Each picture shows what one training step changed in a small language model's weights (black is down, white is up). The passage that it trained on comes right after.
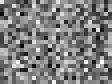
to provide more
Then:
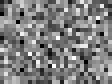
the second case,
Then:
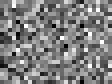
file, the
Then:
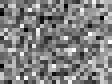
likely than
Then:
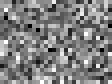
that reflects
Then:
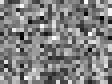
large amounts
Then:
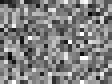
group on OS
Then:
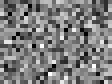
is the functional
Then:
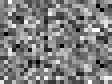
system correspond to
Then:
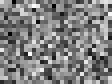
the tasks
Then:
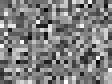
process to obtain
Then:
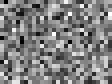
sign reduction.
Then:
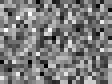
expertise and
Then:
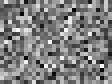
(S \mbox
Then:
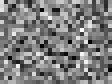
a group,}
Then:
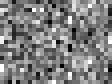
the Food
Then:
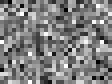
It remains
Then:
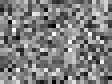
random iteration
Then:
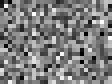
regions with
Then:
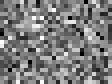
are members
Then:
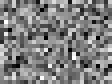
way that it
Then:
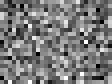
extension of the
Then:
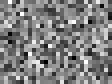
the importance of
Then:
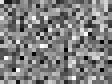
not only in
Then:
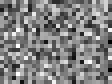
we take
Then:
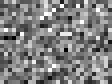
[8] which
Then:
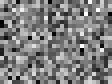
0$ such that
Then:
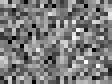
and whoever
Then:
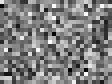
from very hot
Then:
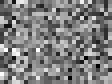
probability theory. The
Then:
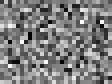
were more open to
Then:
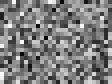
focus of
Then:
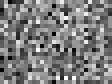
having seen
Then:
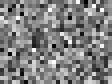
for proof).
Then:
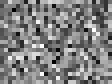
of members
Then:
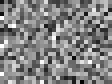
definition of type B
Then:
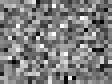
employs a
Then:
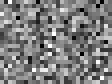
between Class
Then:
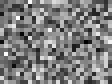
of differential
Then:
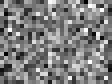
in Social
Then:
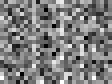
systems and
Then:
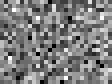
you find
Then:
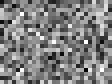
operator composition,
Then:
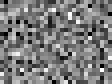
material collected
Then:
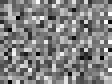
matrix can never
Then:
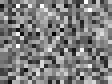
existe des
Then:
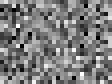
and we conclude
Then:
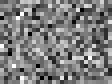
institutions -
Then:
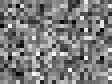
resolve these
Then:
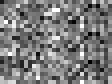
completion of
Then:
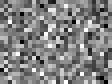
Make sure
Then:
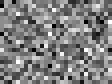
evaluation gives
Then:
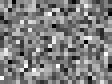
able to
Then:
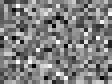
equivalent to each
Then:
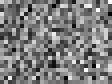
we have an
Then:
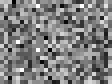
methods to
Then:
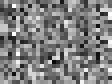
and reporting
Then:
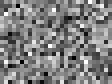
the fact that for
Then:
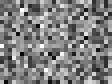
following conditions are
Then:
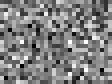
map $\phi:
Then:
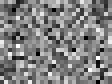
of the proposition
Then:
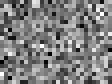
curvature if
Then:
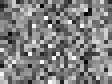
the branch
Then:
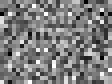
can apply
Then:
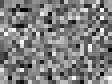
educational process
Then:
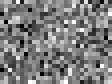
layer on
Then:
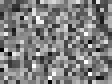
of this graph as
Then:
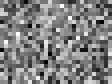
considered above is
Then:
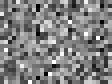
that contains the
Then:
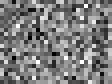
include samples
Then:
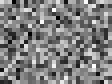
is whether
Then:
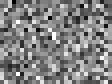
database and
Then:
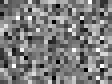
S$ of all
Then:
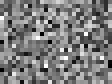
strategy for
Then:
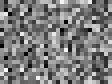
does on the
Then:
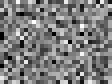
group did not
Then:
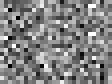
fixed point}
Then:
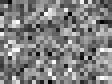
natural question
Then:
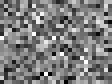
its evaluation
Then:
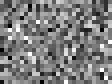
can determine
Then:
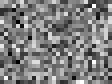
teachers, he
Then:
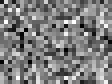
making complex
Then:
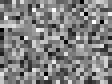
metric point of
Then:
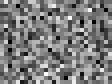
correlation was
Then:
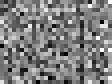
terminate the
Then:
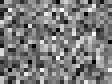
are excited
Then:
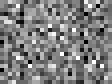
for simplicity
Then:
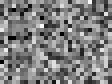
theorem, as
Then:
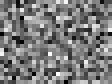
each human
